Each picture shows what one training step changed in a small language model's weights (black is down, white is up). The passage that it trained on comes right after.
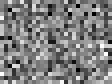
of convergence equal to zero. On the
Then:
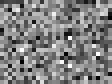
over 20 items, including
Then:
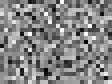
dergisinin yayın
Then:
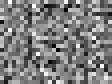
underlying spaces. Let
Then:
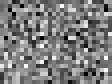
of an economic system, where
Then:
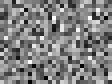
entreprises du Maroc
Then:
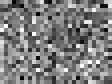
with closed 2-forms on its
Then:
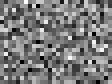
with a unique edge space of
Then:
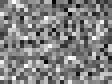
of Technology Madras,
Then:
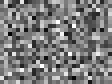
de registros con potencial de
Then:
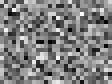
resolution, therefore by example
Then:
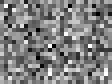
invariant subspace has an invariant
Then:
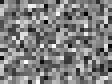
genç yetişkinlik
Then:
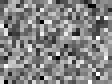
seperti ini bukan ada
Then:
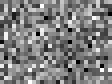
moduli of symplectic
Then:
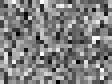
the border of a tubular
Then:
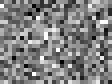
denote the set $\zk$ with
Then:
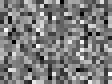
ragioneria generale
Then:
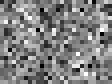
Merah Internasional.
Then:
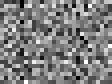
> 0, \end{equation}
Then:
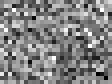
abelian subgroup $M$ of
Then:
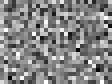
олади. Канал
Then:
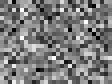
questionnaire demonstrated
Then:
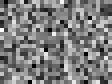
personaje pueden
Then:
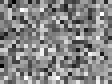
*in the marginal model*.
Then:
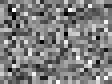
further properties of these distributions).
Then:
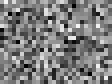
the results we obtain for the single
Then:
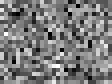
of a single sequence, the second
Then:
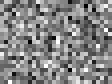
each individual $i$.
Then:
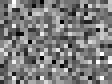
in $\mathbb P^5$ via
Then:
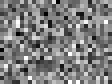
nitelemeyle caiz
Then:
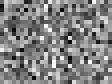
any $\kappa$-bounded subset
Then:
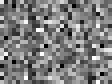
the limit set for the set
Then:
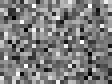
ball quotients of various
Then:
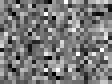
computation of generalized spectral forms associated with
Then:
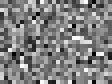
90 pregnant
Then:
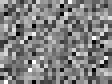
\vert \phi \rangle.
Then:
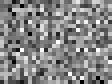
of translations generated by
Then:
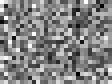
- \tr\left(\eta
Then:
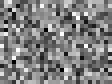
applied to any evolution operator;
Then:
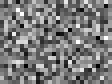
Ill-Posedness for
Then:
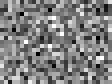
hisobga olish va
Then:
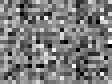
planificar, organizar,
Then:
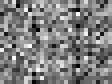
\leq C\left (
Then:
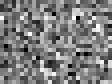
Banach ideal. Then ${\frak
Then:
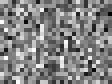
Анетівка 3
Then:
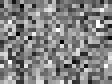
\begin{defi} The
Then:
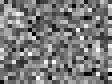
scientometric publication
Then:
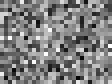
through optimal transport, see Section 6
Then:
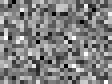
автоматических систем
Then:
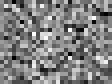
space, $A\subseteq V$
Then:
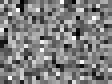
zararining juda
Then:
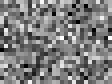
является главной
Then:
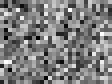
two moments in time such that
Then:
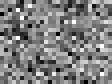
saying that if $n
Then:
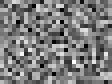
direction is fairly
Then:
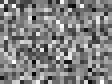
a un molar con
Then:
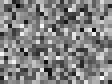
the number of iterations by
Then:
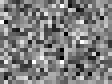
and consider the family of generators
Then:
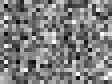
now the case in which $S$
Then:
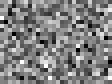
maximal points of posets $P$,
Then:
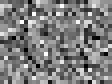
etuvchi so'z
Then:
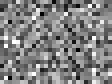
on periodontal and dental
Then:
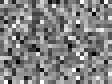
the proof (or tableau)
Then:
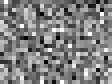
we define the support of
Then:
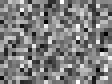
we claimed. Now we
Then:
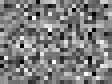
verbessern. (Die
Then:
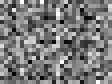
commutative diagrams of the form
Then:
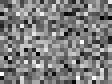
so difference vectors of
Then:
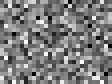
jóvenes rurales
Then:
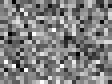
va g‘oya adabiy
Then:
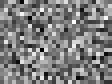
A sample labeled
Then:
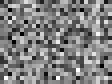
of boys and girls
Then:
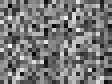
El problema es con
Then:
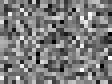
Иконникова. –
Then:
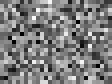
of simply and tangentially
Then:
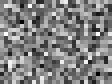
assumptions, we can prove a convergence result
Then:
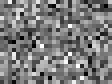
variable splitting. We will use
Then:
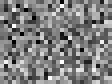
of the control problem in a measure space
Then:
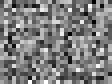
will lead to more treecode
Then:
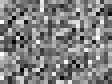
в том числе
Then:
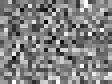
barcha variantlarda
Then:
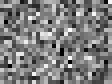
$T^2$ is equivalent in
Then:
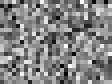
вузе (обзор
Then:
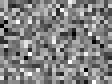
the Kummer case therefore applies
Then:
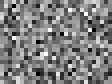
results will hold under the following assumptions.
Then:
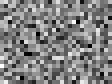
$$ \dim X \le
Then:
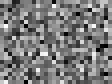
introduced by Wieland
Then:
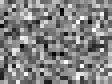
Rua São João
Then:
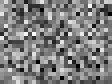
ижро этиш
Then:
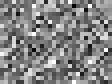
\overline{\delta}$. Then the
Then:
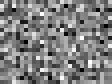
d'étude en
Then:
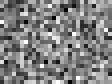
order in $S$. Let
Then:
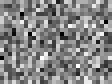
общей площади
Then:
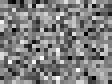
connected, compact complex manifold with trivial
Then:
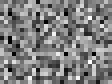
collocation method, we investigate
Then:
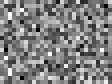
de sus pares. Es
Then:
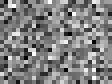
each term on the right-hand side
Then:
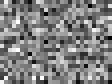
doira usullari muhim
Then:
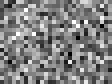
Sudal*), дабы
